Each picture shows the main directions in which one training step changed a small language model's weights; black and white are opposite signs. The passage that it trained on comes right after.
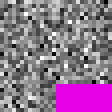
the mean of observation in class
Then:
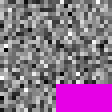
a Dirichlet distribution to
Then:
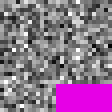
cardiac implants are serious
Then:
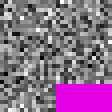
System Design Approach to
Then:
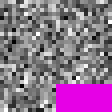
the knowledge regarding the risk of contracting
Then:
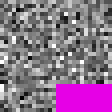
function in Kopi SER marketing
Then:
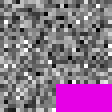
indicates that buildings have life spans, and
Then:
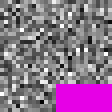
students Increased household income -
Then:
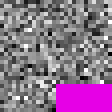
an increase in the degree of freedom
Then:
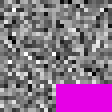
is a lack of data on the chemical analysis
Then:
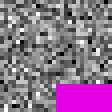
removing the solvent crystallised first
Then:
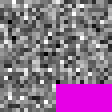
'growing insensitivity'
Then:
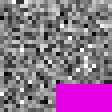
the absence of any commercial or
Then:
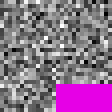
a message, good,
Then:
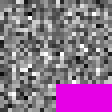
this study. Calcium contents
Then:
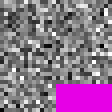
infection spreading to enter into a new
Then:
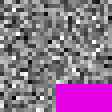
is currently at a separate
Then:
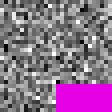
Thirdly, we suggest installing
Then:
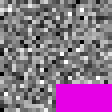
Faculty of Security
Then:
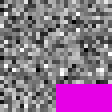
Linnell, *ibid.*,
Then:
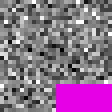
packet marking technique is implemented in the
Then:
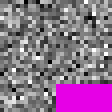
unbiased neonatologist.
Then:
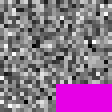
inactive, except for the tested
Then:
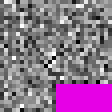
by 2025. With the increase in population,
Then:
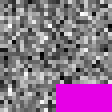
primarily used the books in the
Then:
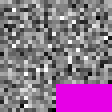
of conditioned seeds. The yield
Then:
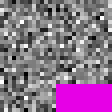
Annotators? Ilyas,
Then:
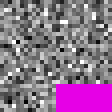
of journals, independent researchers and
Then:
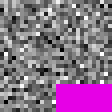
This has inbuilt
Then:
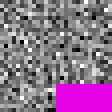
presented in Section 3.3 and Figure
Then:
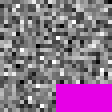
Perovskite Solar Cells
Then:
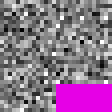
background, and staff development programs
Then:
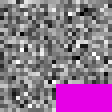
the company fails to understand one aspect
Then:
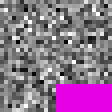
The compressive strength of this concrete
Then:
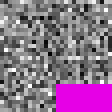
based LASMPCs. In
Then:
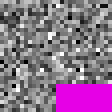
decays at a low rate which gives
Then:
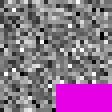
atoms etc., has been achieved
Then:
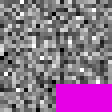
6. An interface of virtual
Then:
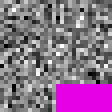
at post-op 1st,
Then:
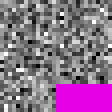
phthalide anaphatol
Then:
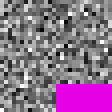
Survey from 2013 Figure
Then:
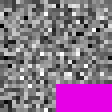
part of EVENTS, a
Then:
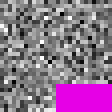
Risks relate mainly to the
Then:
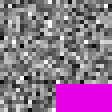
recommended that the Nigerian government should either
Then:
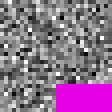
in SUSTRACK Task
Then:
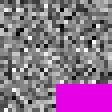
can accomplish and handle
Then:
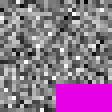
retail has undergone changes due to
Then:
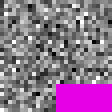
Centre, Translational and
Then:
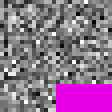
printer and a regular inkjet
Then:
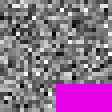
said that mental health problems are more
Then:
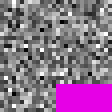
particular life experiences in a certain area
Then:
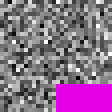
Riyals. Table 2:
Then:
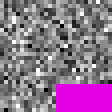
It was then saturated with salt
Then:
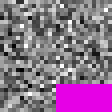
the temperature of steel by 1
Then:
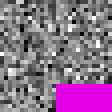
the study. All the authors gave final
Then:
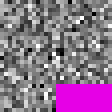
and Kupffer cells.
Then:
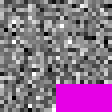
regions to the Mediterranean, the
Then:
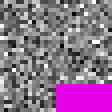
null hypothesis, which states that there is
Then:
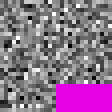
Cell-Selection Storage
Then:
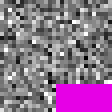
transport and logistics market, the formation of
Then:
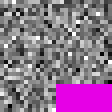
learn to update the planning
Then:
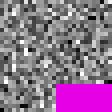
A. Solubility: All the
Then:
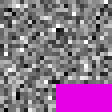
right turning motorist test
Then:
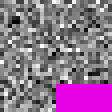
deterrent force's missiles
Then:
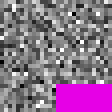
paper I deal with classical
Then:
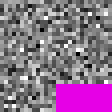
The use of Internet technology for management
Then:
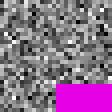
heqing* sp. nov.
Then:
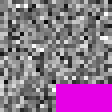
primary sampling technique. In this case, participants
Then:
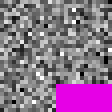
efficiency, pH, viscosity,
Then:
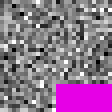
< a_t, \quad t
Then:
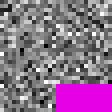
Frontiers, at the time of
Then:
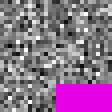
and compared with available experimental and theoretical
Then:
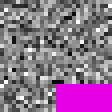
at the faster running time than support
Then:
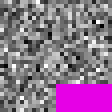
bottlenecks, in addition
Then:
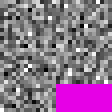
categorized into fractured and
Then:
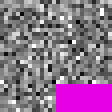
impediments with each other. This was
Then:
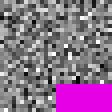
infuse the damage plane, a red
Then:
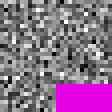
[25]. Hence, the traditional
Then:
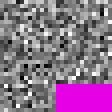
the total assets. Here, four
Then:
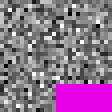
framework of European Commission for classification of
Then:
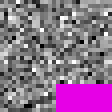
mol⁻¹ producing reactive complex
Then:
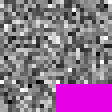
Fig.(7) Velocity distribution
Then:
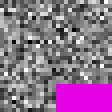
DISCUSSION While it cannot
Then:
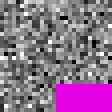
the assessment/development of AI
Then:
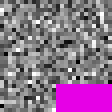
Verification on the training instance
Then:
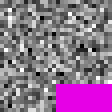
cetera and can be a sufficient
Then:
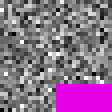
D, Deficiency,
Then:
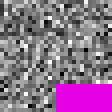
magnitude in virtually all
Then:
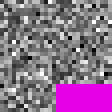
large bowel) is an even more
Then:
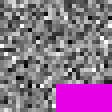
operation at the market. In the past more
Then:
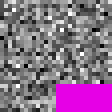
point to the study of spiritual
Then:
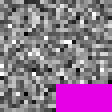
noises. The common thresholding
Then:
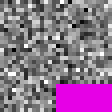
in optical lenses, infrared
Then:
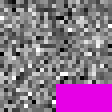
because they cannot produce utterances in
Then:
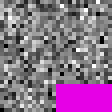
killing vegetation,
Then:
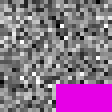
to favour diseases development under fields
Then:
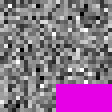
obtained the highest weighted mean of
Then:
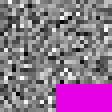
and urban restoration, about development of
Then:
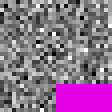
to improve the heat storage rate and heat storage
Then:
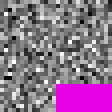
systemic corticosteroid
